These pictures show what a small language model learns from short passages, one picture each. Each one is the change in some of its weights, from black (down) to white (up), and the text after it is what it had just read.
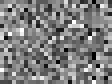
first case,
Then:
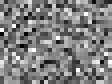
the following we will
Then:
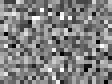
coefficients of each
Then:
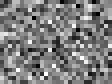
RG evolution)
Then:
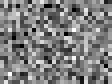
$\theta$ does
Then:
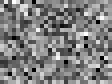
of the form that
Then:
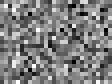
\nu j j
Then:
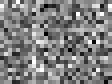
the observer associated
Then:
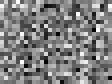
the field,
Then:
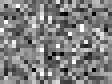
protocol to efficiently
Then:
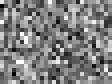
and Models}
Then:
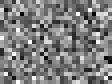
as this line
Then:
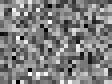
we have provided.
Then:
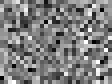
in the inner regions
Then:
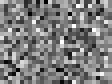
films of
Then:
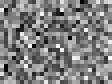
before and after the
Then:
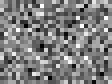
comprises three
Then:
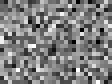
include a small number
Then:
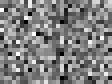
followed by channel
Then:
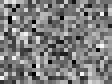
of duo
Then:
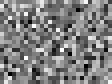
m, which are
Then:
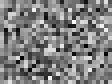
symmetry, resulting in
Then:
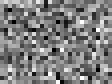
can be applied,
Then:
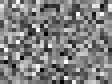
the observation field of
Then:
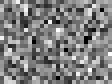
in which the system
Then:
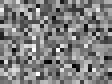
for $\mu$
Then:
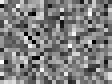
us to infer
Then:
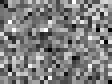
gained in
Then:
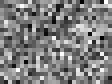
efficiency in a
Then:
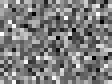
In the previous section
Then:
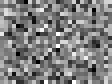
stroma and
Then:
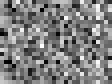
establish the
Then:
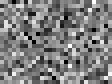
able to extend
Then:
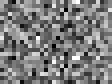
for the systems from
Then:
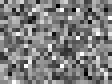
classifier using
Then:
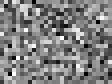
of computing the
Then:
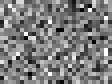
following system power
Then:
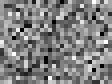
changes in the chemical
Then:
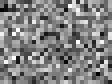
the Newman
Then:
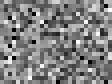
that the filtered
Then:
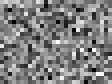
can have masses up
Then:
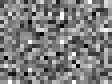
energy for electron emission
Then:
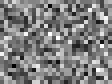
with the latent
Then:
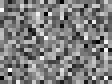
similar mass yield distribution
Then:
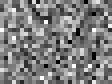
second species,
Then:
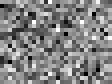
would be that it
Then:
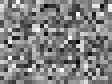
the growth velocity and
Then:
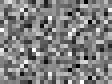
phase. Fig.
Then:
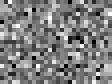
SSS of the
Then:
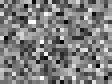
before, he will
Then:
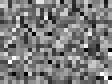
\phi$ with
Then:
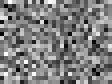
escape probability
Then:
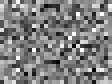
the contribution by
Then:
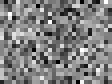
one, proved
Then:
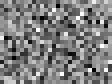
arises due to
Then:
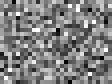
lowers or increases
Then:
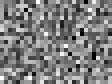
threshold. {
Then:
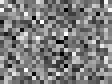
obtained from equations of
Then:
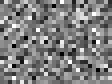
oscillate between
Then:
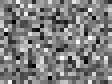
are mobile
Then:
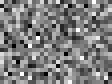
shown for two different
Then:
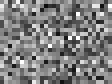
the computation of
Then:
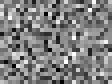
shape of the intensity
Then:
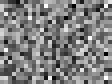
gas tongue
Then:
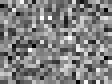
assumption is the
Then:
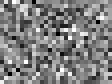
of the ground state
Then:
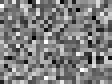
(with details given
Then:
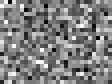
field transformations,
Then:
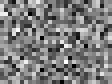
consider the system of
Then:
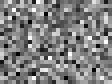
slope would correspond
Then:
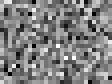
wall and interface.
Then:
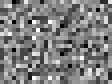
spherically symmetric
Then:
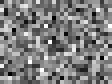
when comparing what
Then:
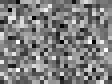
by a localized
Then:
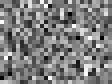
show in Sec.
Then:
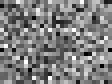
was also observed in
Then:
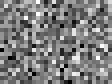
extracted from the
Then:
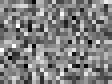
cross sections.
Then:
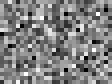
members of
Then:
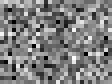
can have significant
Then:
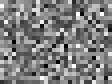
a random effect,
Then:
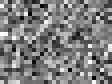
CVn I
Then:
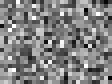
velocity distribution in this
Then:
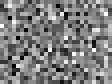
scatter of
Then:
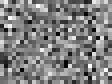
transformations, as
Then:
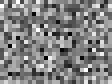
the moving boundary
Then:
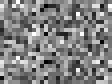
the relativistic
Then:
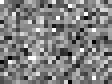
rapidly with
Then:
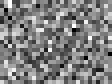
gamma distributions and
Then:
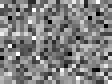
X--ray source
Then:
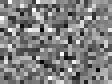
size compatible
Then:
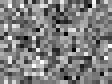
considered safe,
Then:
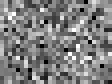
distributions are shown in
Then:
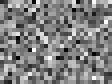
tensor integrals.
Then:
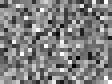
impact on the number
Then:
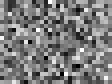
comes from a
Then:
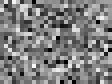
of entanglement between
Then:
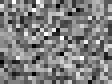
past was considered
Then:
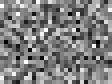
these components. It
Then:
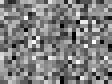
been used for many
